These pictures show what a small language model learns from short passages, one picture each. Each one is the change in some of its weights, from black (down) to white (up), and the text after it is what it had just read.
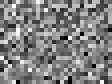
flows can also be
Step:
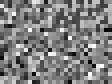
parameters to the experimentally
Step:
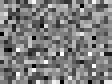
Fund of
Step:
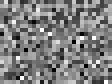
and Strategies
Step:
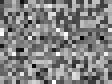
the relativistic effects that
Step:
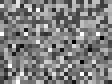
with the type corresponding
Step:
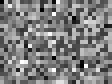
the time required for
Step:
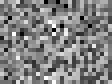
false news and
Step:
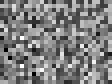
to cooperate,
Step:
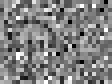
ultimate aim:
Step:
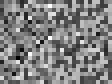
thesis are
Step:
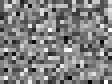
be easily removed
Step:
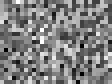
Implementation of
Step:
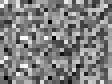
social, economic,
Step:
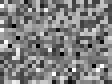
corresponding property in the
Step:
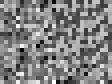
regarding the physics of
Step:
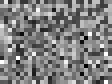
and variants of
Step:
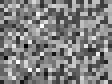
white matter surface is
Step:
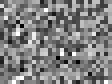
robot driven by
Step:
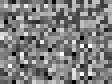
of the two distinct
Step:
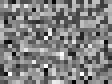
of the freezing
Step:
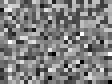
varies; the
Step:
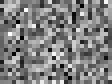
practically no
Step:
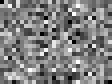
existed when these
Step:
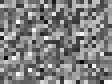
monitor for
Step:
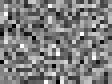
Pain as
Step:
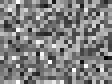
proportion had a
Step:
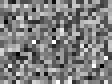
of opportunity from the
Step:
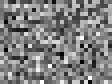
of binding events of
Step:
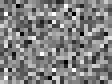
1$ at the
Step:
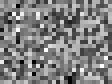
differentiability with
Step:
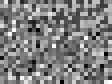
and keeping
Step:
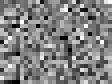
first canonical components
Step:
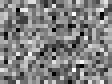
Organizational skills 5
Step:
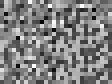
Species Collected
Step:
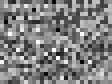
of maximal number of
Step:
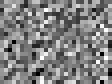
polygons with
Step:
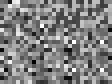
emission is not
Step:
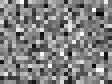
locus in two
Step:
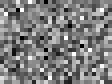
In addition to the
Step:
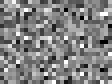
cancer is the second
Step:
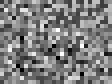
attractive candidates
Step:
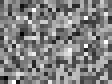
simultaneously, {\it
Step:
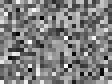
We find that the
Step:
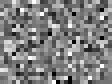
availability statement The data
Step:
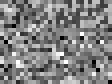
two recoil
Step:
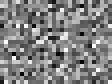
DGT matrix
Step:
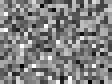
Personnel time
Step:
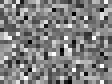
people. Educating
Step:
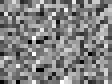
this section, we
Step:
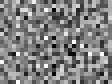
social media application under
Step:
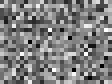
to share them,
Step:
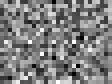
is the time emission
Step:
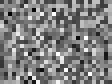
at the region
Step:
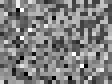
The magnetic characterization
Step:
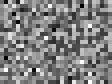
planar AdS
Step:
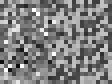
$. In this
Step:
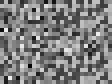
for marginalized
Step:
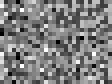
Check All
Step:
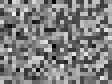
time to optimize
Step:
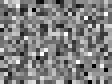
isolated overdensely
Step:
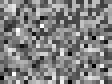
population was all
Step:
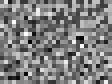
and crop care
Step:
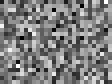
on the abstract
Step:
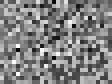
platforms. Through
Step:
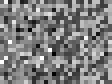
and policy alignment,
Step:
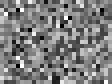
In addition, implementation
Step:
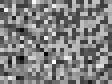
statistical properties and patterns
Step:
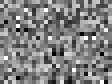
heterosis and
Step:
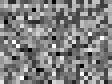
of writing works that
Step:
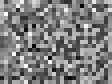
L) to
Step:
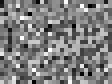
(similar to
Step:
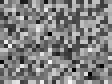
all components in the
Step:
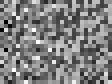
quality through implementation of
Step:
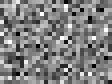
retention indices.
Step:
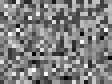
are closest
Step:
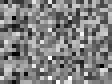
authors report no
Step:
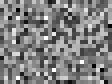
generating process for
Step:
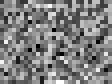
the following update can
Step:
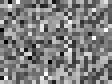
seemed to have
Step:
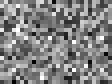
point is well
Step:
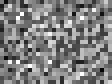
the vanilla
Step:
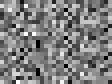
one assumptions about
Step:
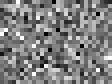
was reduced,
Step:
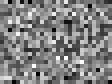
is likely embedded within
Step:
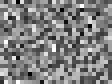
HFSS simulations
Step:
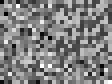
show-ad methods
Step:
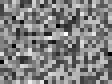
developments in
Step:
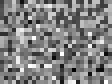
the owner can
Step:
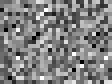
oak forest
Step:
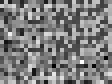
for promoting their
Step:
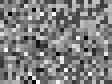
at the ground
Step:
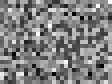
points of intersection
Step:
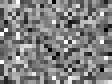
appears marginal,
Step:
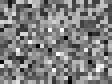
equations in the independent
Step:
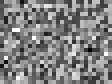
the efficiency dependence on
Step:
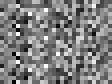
³Department of
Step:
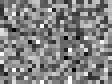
particles that are driven
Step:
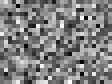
bulge of
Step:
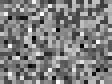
Total bacterial
